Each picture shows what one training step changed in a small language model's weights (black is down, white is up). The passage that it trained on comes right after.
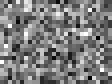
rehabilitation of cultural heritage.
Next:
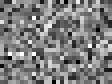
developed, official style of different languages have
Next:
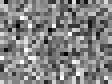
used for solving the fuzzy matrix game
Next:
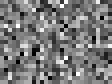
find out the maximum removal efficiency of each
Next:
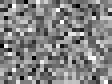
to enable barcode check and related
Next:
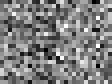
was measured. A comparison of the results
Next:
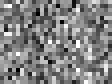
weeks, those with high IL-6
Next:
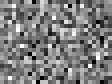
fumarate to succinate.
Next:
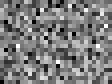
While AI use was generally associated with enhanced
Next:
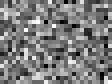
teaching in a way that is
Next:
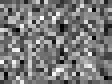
Department of Mathematics,
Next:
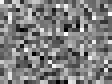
water turbidity is measured by a
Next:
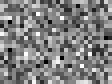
are performing various religious ceremonies,
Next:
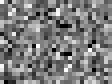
Central-Northern regions between 2018 and
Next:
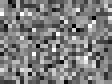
it more specifically, detailed description of the
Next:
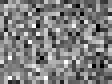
mellitus, Hypertension,
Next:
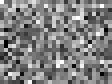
considered for the solution of the optimization problem
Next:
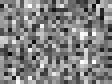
of elements in the choice sets to 3
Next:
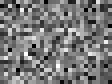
other regions have seen a relatively lower prevalence
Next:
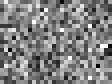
indicate some of these substances, which
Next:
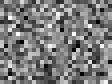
books, journals and
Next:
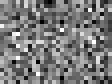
deaths under the age of five could
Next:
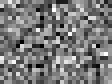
important information should be kept confidential and
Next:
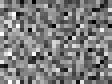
women respond differently to certain semantic
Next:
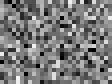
For example, in 2022, researchers from
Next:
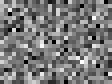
fact that modulus of subgrade reaction
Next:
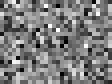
can increase self-esteem and
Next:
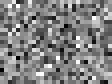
develop a process for fossil-free hydrogen
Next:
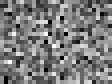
beginner and intermediate levels, to
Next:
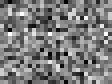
was done by Pirani
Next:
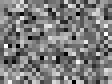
by Yarmouk University,
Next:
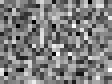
to accept digital technology to improve services and
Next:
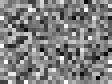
a sustainable and healthy city. If public
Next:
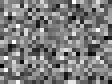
the last birth, he had the quality
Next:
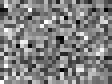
the dissolved ozone. Fig. 6:
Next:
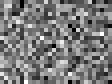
method) these differences could also have
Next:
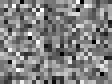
With increasing temperature (at concentrations exceeding
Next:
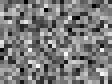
and provided literature. All authors read and
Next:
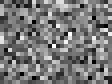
Project Management Impact On System Performance Average
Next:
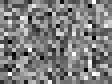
activity, producing clearing zone diameters
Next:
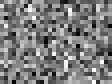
also brings forward historically proven
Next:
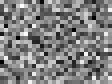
(Baas et al.
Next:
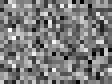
and traumatic ulcer which can
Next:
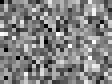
configurations have been used; bending
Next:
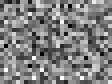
and perceived by students through hearing,
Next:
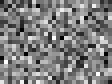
of each element [2] Advances
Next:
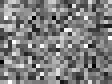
Sacco RL et al.
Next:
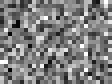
sub-quadratic run-time complexity
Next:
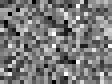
increase in customer satisfaction during the pandemic.
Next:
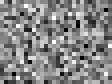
the initiative and to become homes for
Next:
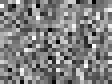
low frequency SNVs until highly
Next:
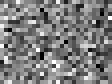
refactoring opportunities. For example,
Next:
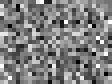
: **M**ethodology So
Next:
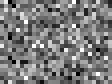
are designed to cross blood brain barriers more
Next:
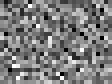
review highlights a striking conceptual and
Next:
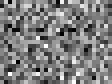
Therefore, the dataset of the research is
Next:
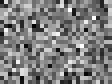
the plant. Several species of
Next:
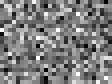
compared with other treatments. Therefore, the
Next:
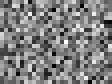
razor, disposable
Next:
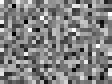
and gravitational forces
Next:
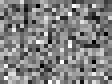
and relapsing course [3].
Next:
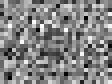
her, is considered a vital. This
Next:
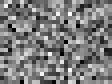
link unavailability while short
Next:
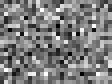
was a well with «holy
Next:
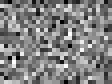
be used for different aspects of
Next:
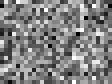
of interest for this article. Statement
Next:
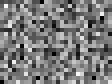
methods. Based on the achievement of its
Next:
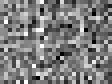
Europe have shown the danger of
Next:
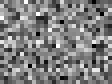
LL drafted the
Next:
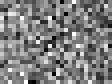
correlation and explained the largest proportion of variation
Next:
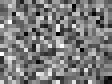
daily MVPA. These findings confirm
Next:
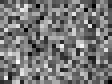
study, the investigator selected the sample
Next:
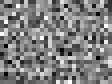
Step 4 Check the consistency of
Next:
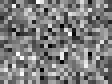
an efficiency of around 90%, providing
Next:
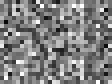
that promotes the measurement and valuation of
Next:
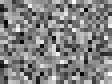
collection? - **Amplifying
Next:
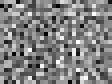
case, the force sees p and
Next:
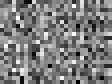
the ones who would steal the
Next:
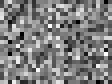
determining the size of lesion and presence
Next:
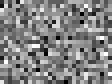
[47]. The environment at home sometimes
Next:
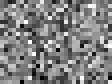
and poster presentations, a short
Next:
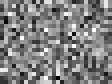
S. No. B-School
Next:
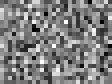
towed camera systems should cover large
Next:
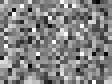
\quad (n \in
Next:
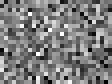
applications and, in particular, the six
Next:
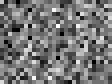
Fire Institute is a Catholic
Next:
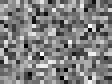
heavy compounds such as fuel oil. -
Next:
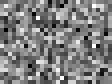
detected in one of the most important
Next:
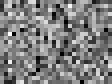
origin is estimated 220-210
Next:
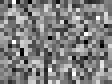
the zenithal lighting
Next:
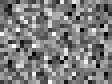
There are lots of temples of
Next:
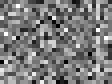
and 320 USD/ton ensures
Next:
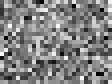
over a USB connection. A
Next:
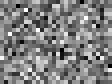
- for information filtering, automatic
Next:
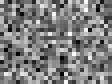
is to reduce the focus of management to
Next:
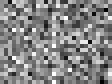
for the inefficiency of the traditional
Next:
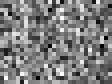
that support the findings of this study are
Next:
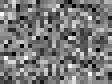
leather among their wardrobe
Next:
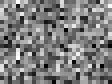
time. These users are considered
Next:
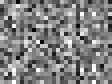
B is a smaller radii cations
